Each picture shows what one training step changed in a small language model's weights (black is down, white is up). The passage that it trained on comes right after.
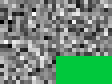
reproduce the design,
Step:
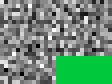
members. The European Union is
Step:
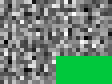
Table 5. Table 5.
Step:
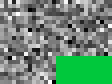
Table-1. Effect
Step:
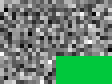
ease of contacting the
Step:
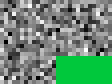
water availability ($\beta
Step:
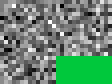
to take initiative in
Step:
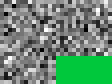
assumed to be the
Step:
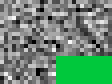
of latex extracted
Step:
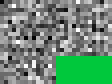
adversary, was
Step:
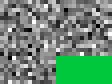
including facilities managed by
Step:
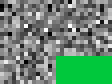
Zebra fish
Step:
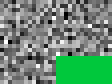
the analysis. Data were collected
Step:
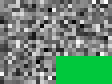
data synchronization.
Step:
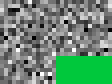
consider combined approaches. For
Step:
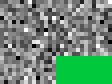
gene expression matrix with m
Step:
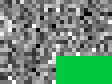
of PF lies between
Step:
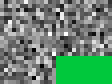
investment decision. To conduct
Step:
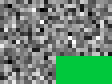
come from the relationships between
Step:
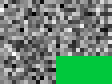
to the training of highly
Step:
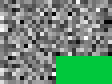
the results of the study,
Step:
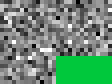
was investigated whether playback
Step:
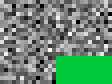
the options of login
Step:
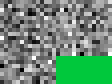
for evaluation are available on
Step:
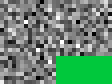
the government of the country.
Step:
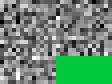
underscores the
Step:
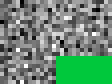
field data. Fate and
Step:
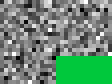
be bioaccumulated
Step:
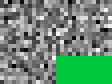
two moderate (II and
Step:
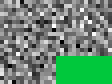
these failure criteria. The
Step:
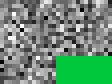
many National and International
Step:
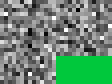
sensory traits, a
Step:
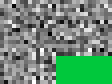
concerned with achieving
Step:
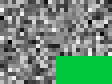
obtained through fitting with
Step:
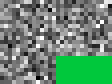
generate/ collect Data
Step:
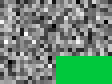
recommended that future studies should
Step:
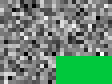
model identifies the main factors
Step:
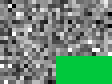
and/or unstable
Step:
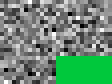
human life in Hume's
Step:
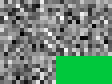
second Gurdawari
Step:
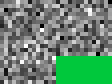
respectively. Uses of
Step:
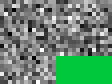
frame with varying
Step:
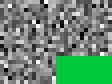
Tech. projects.
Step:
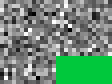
of the DC bus
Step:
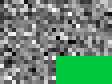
and contributed to draft
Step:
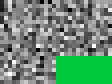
cleft palate,
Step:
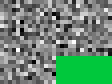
the present study, it is
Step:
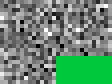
the thematic learning of
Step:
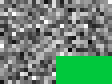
follow this advice?
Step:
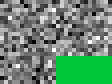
of intracellular
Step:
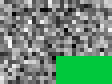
source of error that can affect
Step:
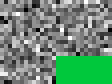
identity among young
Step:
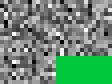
c.c. of
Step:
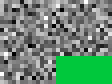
process in the network forms of
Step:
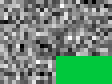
students were selected based on their
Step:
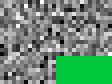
response to exceed the
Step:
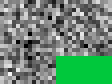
drives global mean surface air
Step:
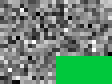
has a probability higher than zero
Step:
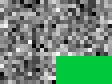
result, the training turns
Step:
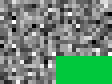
and inflammation in
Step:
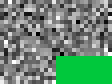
the public sector. This public
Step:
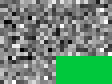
a high-qualitative
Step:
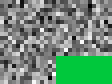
lens for examining the
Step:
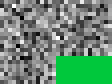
texts written by the
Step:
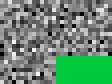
reflects the patient's need
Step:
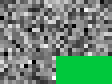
less than 5 %.
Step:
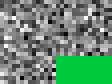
the decision "blind
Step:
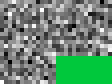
catalyst loading for
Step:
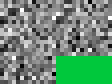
respect to the research,
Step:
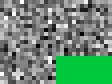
inside the GIT
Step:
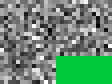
any factor facilitating such
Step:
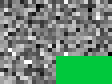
overestimation of
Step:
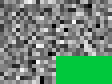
compromise, better
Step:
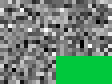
is strongly influenced by
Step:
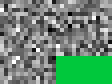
on the patient's right
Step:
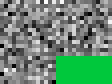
First Hospital of
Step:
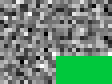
other sources are mutually
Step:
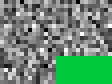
patients with GI symptoms
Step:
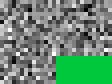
formal terms and actual terms,
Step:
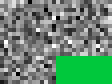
version of this article.
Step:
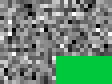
details about dependability.
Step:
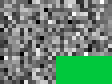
children under five years old using
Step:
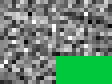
the two most integrated —
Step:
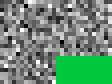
techniques. Specifically,
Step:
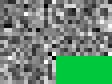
illustration 186 for the
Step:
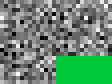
the creation of an industry of
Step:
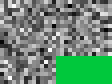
between the vIED and
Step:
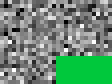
some point (which
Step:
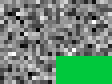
3:1 is generally
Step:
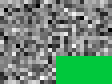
order to limit the constraint
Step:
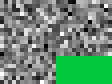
number of trials were conducted
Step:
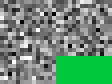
the results of the table is
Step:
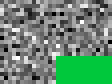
in the form of a
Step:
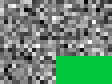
environmental issues can be of great
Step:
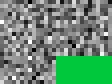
AAZ graphite
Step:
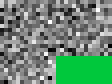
second year of the in situ
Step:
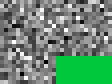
and Evidence towards
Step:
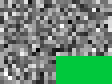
have opted to go online
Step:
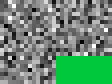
Total Bill at
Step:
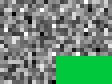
good diastereomeric
